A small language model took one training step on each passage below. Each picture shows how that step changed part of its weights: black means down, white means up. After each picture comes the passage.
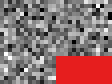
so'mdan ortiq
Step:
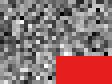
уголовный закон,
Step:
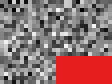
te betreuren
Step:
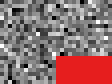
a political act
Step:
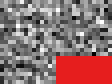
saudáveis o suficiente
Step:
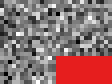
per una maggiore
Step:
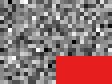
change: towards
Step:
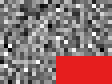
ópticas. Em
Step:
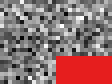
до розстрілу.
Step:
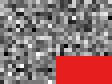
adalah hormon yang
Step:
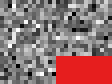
rivojlantirish uchun zamonaviy o‘quv
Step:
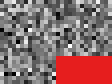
crominancias Cr y
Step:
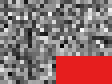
como contrastes,
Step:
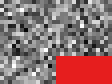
kichik toshlar uchun
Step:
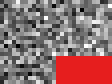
висвітлення у
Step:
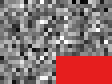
t Sig. B
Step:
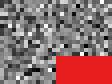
insho ustida mustaqil
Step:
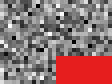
all'ampio materiale
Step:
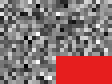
ishlash hajmini
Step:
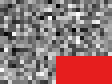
ёшларнинг иқтисодий
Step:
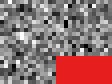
o'qish samaradorligini
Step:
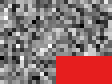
qadimgi davrlardan
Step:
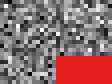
to the strategic development of
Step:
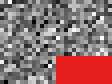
а саме: у
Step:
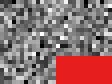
informações, mas também permitir
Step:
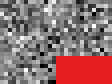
Universidad de La Salle
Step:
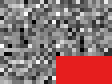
e coordenados,
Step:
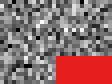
welches sich mit den
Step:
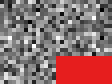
недостатньо або
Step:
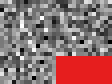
особенно при наличии
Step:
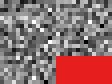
of rice and other
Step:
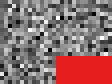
néanmoins le
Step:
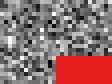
xil hayotiy
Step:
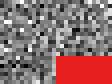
pose ainsi la question
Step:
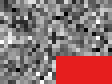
estudiantes y docentes de la
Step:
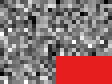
una práctica demorada
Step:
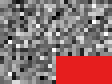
no combate à violência para
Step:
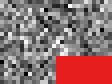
аниқланади. Бу
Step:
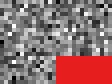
celulares permiten
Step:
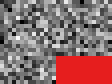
расположенными на
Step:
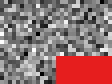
em crianças menores de
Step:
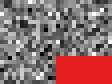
sociales en dehors du
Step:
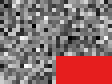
у детей – группа
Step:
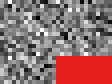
processo de acolhimento
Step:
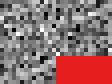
reconhecendo as pessoas com
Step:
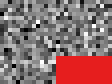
do Elo, isto
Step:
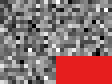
за допомогою
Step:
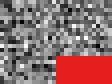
Балли Ш.
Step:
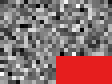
Энг юқори
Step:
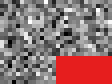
woli mocy w
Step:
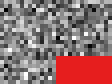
deb ataladi.
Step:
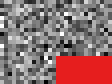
para exercício do
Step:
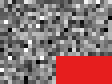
yuqori, 8 tasida
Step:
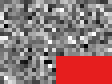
Madaniyat va turizm
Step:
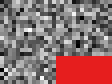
думку учасників
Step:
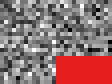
мотивацію і
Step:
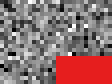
общественных банках и
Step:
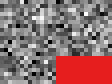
ajralib turar
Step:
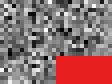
particular São Paulo, que
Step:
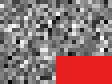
stessa di Gesù.
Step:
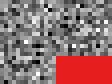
xalqaro tadbirlar tashkil
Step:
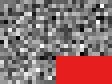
Qidiruv serverlari
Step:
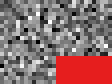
із застосуванням
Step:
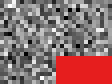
Y para él música
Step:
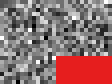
la calidad de los
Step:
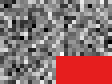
valores de la variable
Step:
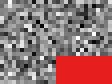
°C, con una
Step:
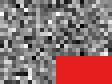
Diamantina e
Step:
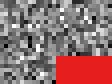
ay biktima ng
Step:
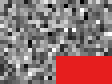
emergence –
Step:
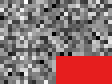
do sistema normativo, no
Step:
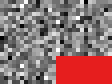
- Incapacidade
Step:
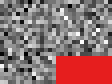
d) Další
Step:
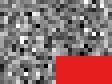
ve günlük
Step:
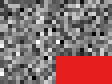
de los electores, en
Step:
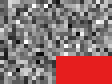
tadbirkorlikni rivojlantirish
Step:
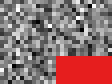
ilk faktör
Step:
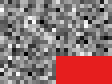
Formatif Pertemuan
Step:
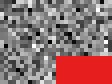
bibliográficos e pesquisa de
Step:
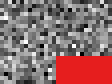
Kenar Tarafından
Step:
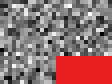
se destaca dentre as
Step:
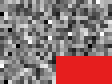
payti topilgan 60 dan
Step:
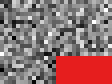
с заглавием
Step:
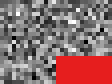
memoria viva de un
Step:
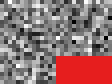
bir oyoqni
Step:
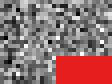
Nacional. *Resolução nº
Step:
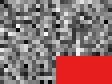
на территории
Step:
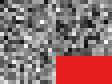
civilisation. De nos
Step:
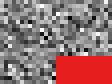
yengil shaklda
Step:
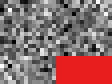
transportou para a
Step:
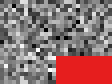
kerjasama yang
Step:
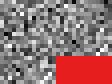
São Francisco de
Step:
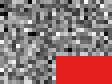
estabelecida e segue
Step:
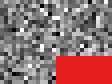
urinário associada ao
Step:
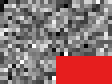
adabiyot kabi fanlardan ilm
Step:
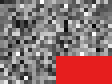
bo'lib, uni
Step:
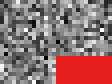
виде заключения под
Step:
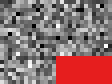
середовищі, а
